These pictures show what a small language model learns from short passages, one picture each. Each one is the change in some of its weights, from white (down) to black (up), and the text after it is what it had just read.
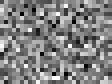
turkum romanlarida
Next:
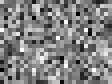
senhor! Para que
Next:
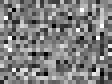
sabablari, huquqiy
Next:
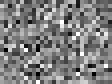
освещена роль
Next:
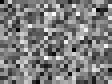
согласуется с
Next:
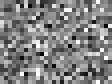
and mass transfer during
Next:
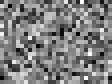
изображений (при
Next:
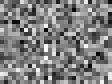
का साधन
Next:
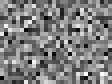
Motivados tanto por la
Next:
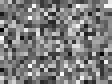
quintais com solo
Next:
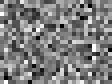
isə yalnız
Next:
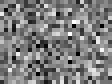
Бабура. Как
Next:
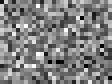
ml Misce.
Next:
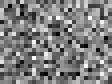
тих підстав, що
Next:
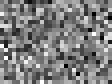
diperlukan strategi yang
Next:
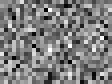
Acadêmica de
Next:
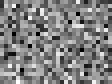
y a los suyos a
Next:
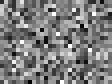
qabilalarning bir
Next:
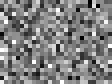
que não tiveram
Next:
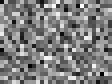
qilishda ishtirok
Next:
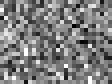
grote departement een
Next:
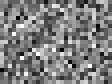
Tadqiqotning uslubiy
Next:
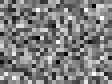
kengaytirish asosiy maqsad
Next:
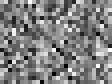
La importancia de la
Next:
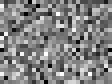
diz respeito a
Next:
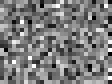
bo‘yicha elektr
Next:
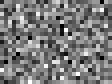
Конопляник А.
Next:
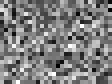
o mirando al profesor
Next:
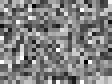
Artery Dissection
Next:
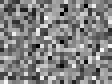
специального комплекса
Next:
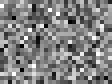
preferente para unos y
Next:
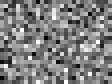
Для изучения
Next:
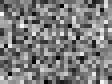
e nos perdemos.
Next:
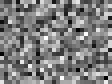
tanıyan nitel
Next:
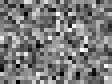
tadqiqotlarning etishmasligi.
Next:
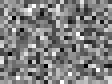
programas vacinais
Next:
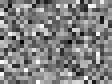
ve Sekreterlik
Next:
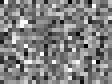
"Fast Discrete
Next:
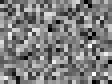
в оценке положения
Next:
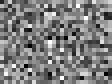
с эвгенолом
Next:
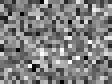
soni 101 kishidan
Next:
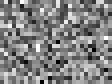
permite um aumento na
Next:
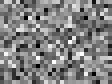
həsr edilmiş
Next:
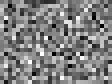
çok katmanlı bir
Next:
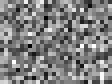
de imagem conta com uma
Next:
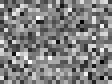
tovarlarni olib kirish
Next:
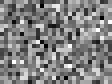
bo'lishi, namlikning
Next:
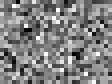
Trata-se de uma
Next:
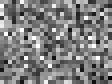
ionlarini organizmdan
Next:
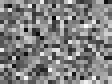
sosiologi hukum adalah metode
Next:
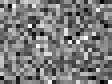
2024 Identificar e
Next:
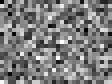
група, із
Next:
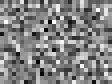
le scrive «mi
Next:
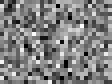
доступа к правам
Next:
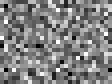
Congo et le Gabon
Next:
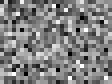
mazmunini ham talabalarga
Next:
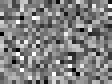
foyda keltiradi:
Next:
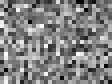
ve kalkınma
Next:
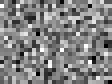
стать инструментом
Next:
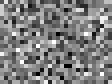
mencapai kategori
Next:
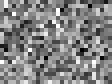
ile terapi konusunda
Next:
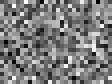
tradiciones de la presencia
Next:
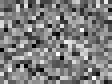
and legal position of the
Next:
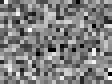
института [7]. С
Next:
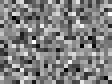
qanday janrda
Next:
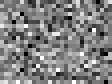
yordam beradi.
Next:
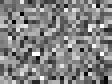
y web de bajo
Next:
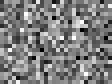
"Study Of
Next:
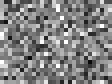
niveles medios y una
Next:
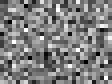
cual ha permitido la
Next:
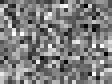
щодо конкретного
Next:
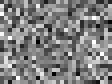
on the duration (in
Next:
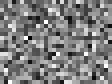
apenas a adição
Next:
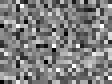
participantes. Conforme
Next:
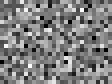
de caso*. Ambiente:
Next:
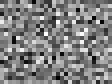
se alude en este
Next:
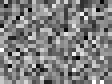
PT Remaja
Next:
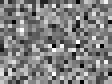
bilan ishlash imkoniyatining
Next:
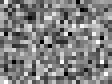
деятельности мы
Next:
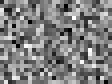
d'une structure de
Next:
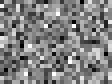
И Песни.”
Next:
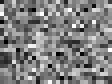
necessário explicar o
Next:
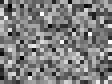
évident qu'en
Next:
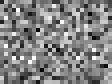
билан ҳал қилиш; –
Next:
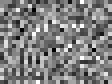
सभी जन
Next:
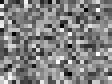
of justice*,
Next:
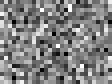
convergente, su
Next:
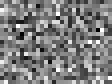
z.i. collega
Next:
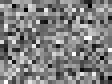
de 2023. Assinatura
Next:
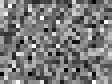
Foucault, M.,
